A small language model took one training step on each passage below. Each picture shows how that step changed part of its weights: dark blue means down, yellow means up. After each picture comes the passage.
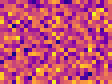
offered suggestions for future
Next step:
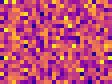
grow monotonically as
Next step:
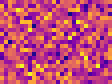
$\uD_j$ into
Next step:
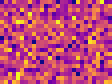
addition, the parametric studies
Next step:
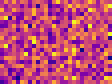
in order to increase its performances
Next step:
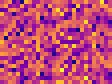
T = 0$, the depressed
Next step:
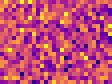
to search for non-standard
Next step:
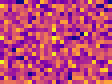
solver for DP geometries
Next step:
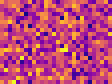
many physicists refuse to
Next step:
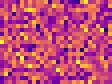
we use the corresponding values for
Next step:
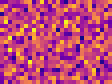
of the observation period. In
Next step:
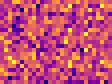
and photoluminescence
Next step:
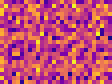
As a result, datacenter
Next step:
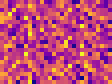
reduction in the response of the detector
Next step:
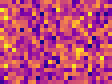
to be preserved under arbitrary
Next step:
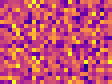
show very large carbon
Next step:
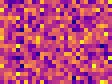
as \begin{align}
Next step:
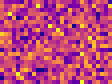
frequency of the RC circuit
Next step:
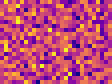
the moderate disorder
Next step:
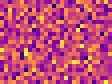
bright, structured features propagating
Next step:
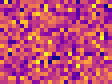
is possible that the phenomenon described
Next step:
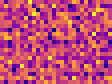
is little altered
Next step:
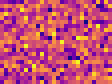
public numerical turbulence
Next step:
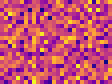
small contact angles was observed
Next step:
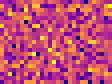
The uncertainties inherent in such
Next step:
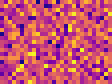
(Izotov et
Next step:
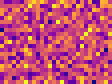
derive the hydrodynamic equations for
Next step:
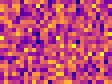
which can be represented as the
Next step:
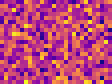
in the SMA cables and
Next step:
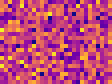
the Universities Space
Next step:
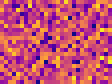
Recently, there have been
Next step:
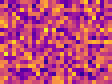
the contrary, we have
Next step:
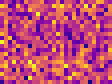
combine the strengths of these
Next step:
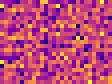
models, the universal
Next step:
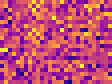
dashed line), where the current numerical
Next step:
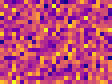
In practice, not all the
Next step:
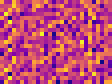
collaboration model class would
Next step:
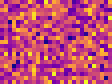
\right] g^{\mu
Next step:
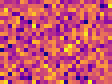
We find that this delay in
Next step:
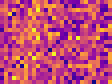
we know, $\sigma^{\nu
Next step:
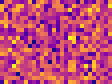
$\rho$ and $\theta$
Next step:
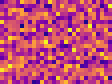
Algorithm," *IEEE
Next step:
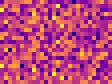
of columns, respectively, in
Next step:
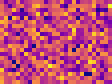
long and a short bond is
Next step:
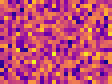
NIR excess in the emission
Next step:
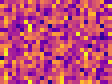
extremum and the description of
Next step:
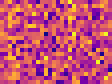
been historically siloed
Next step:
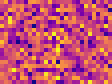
hone/develop a
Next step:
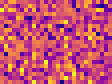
monopole [15]. The
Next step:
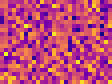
in the SG phase. We
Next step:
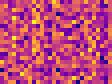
the temperature ranges of most active
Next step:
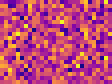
with the link to the data
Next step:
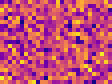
astrophysical situations and
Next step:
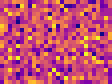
node \textit{Bob
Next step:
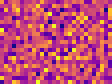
paper also assumes acceleration of
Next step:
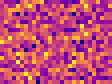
from these images for several initial cell
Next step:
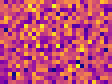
indicate the range of eigenstates
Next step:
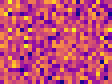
is not unusually deficient
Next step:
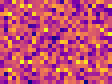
involves transitions between bound
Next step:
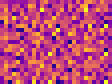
that this law holds:
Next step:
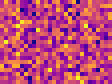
within $2\sigma$ error
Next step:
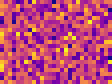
OCEL measurements.
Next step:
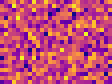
decays quickly, on
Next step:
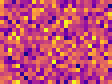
respect to its only argument.
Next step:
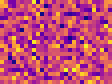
particle in a homogeneous
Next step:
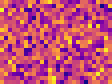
and presence of natural acoustic
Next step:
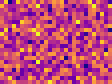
One can easily check
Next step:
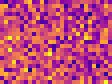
the arrows have the
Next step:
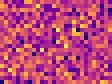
we can generate a solution to
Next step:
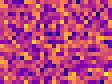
we hope to inform the
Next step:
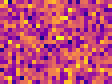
be some discrepancy between
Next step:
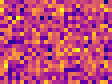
0 \to n$, denotes the
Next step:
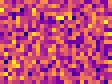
0. With the increase of
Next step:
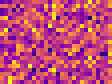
two pulsars. One
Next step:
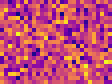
learn a stochastic
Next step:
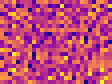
white noises, and
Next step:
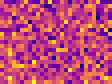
book. In the paper
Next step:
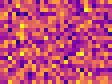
scales (strictly
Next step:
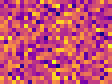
not exist, since their
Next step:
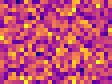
for $R_0$ and
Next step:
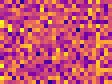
initial velocities) and the
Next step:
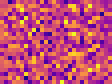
finitely many singular points.
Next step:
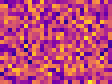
the factorization theorem of
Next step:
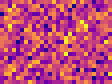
\sigha. The
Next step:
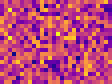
data-generating process, is
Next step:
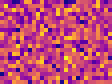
this method, three different types of
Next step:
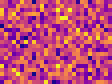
be recognized as the
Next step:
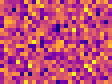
usually divide the time
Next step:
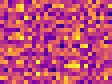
topological gap. The key physical
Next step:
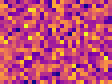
$P \rightarrow 1$.
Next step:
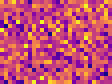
increasing number of stacked
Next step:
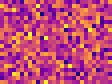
is the triplet gap;
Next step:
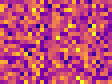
the surface on the fluid is given
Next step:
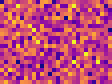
magic angles is illustrated
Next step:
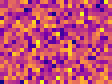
formed en route,
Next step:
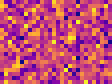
$ \sigma_{min}$ is
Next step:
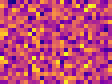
electron. The kinetic energy after
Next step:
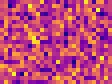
up at the boundary, the solution
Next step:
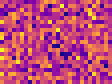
smoothing, peak finding and
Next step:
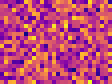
in the LASCO catalog
